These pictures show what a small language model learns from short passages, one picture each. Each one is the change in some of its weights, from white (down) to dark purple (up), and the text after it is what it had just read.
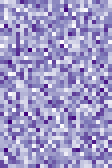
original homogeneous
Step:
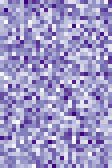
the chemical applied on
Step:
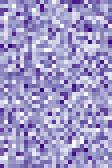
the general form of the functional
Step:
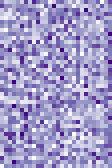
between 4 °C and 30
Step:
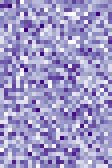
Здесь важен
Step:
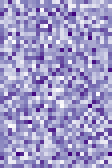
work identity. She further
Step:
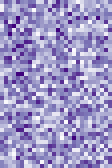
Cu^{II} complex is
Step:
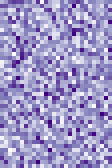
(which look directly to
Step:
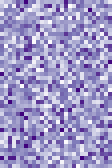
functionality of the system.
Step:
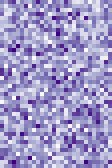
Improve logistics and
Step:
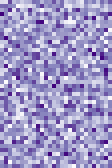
sua forte reputação
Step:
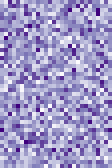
reported on the incident.
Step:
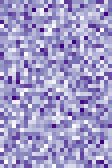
Figure 8. Attitudes
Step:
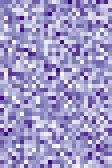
of Psychological
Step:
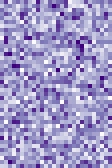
neighboring regions,
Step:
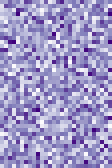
charge conservation in the
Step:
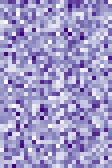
algebraic local model}
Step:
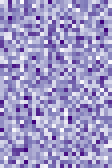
separation of the defects are
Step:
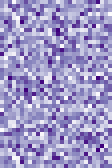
L. flowers and optimized
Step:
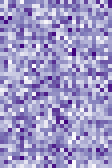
of COVID-19
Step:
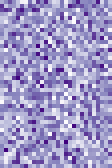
je sol agaroze
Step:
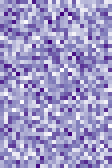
like statues of great
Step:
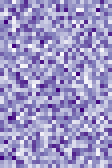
we get a typical time
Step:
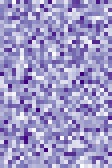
that the corresponding mapping class
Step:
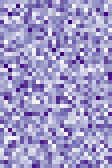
va stipendiyalar,
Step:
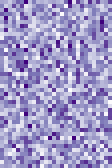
in the overdoped
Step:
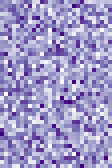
risiko bullying,
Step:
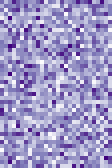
Revisiting the environmental
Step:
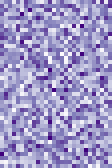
not the case, as we have
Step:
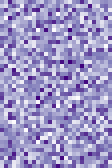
once again, focus on such
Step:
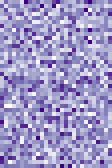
which form the basis of our
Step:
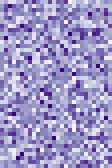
Il y'en a
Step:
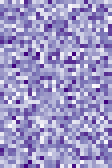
in the first $3$
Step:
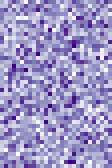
so that there cannot be a simple
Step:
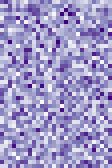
cluster distribution. Starting
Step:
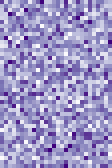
o antílope y
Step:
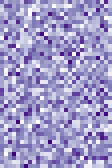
to the global community due to its
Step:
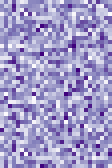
requirements). In order to
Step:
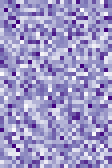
in volume, was drawn
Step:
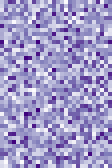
stage begins with
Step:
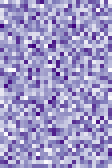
human verification system consists of
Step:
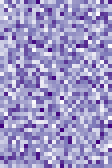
an external magnetic field for the
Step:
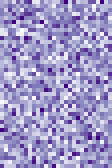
are used as constituent
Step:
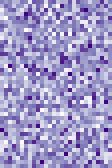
without increased adiposity in
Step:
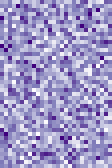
is that many of the costs
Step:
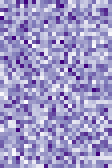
Actual Birth
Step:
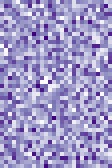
The study analyzes the current
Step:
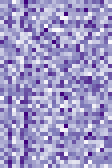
training and testing periods such
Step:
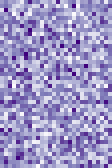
of the Stokes
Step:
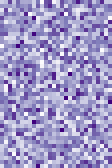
provisions of this Law
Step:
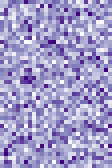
than 70 percent people
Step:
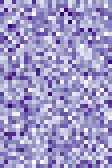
from GW capture and the
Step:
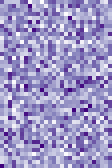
and the unimodular form
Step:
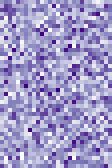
da escala com a qual
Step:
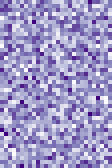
narratives: creating
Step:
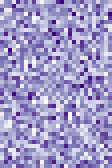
till energies up to 1
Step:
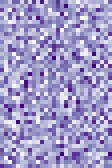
pixel driver and
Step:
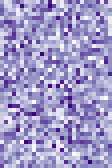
Fig. 1). The modulation
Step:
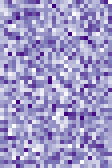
18-64 population who agree
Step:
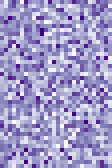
the goal of sustainable
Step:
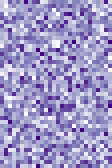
low speed rear-end
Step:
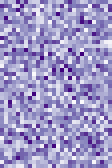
against Gram-positive
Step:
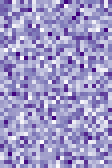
not know $\theta_m$
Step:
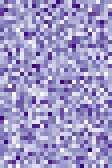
In addition to the findings discussed
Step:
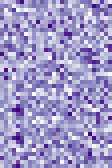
\\ & Pentacene &
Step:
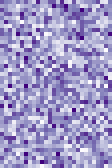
As the carbonation
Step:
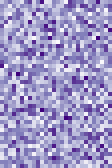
transplant). E.
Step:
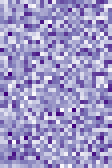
number of questions from the 25
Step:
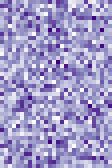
\end{figure} Although
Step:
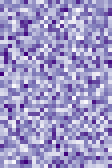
get better predictions and
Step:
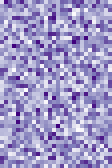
target system show the cycle
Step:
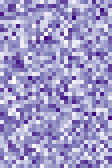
is a weak positive relationship between
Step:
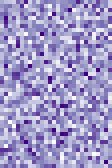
structured conversion,
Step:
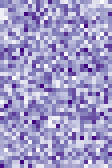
and Philosophy*,
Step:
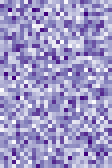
principal objetivo
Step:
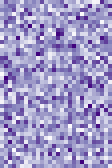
2022b). A relevância
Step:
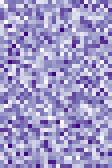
paper gives a detailed discussion
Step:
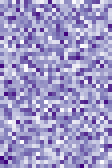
pixels the range of
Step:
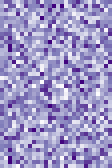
They observed a peak in
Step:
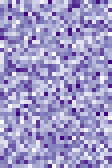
, then the antipodean
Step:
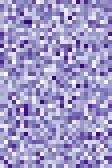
while restricting to zero
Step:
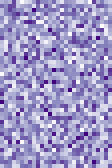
its failure. The
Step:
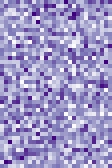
high- y^+ wall treatment
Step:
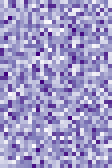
a process of independent learning through
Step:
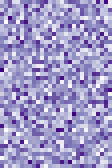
the evidence for impact is
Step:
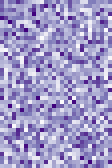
For those with an interest in
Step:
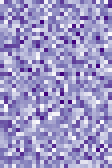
the system analyzed the performance
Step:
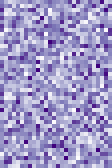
the private cache.
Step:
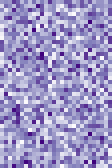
учених різних
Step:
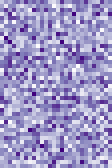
Deutschland im
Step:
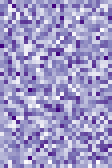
injection there by daily
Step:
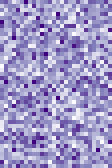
qilinishi zarur
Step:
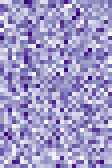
theory and the $\sigma $
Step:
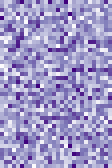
two solvents reveals
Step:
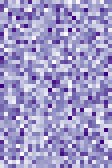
based on SplineLib
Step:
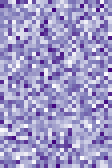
agricultural field, such
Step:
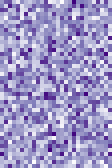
a particular population or sample, data
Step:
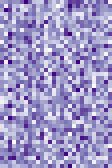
alternative way of the
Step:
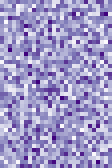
results from an exchange process
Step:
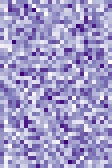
objective is to quantify
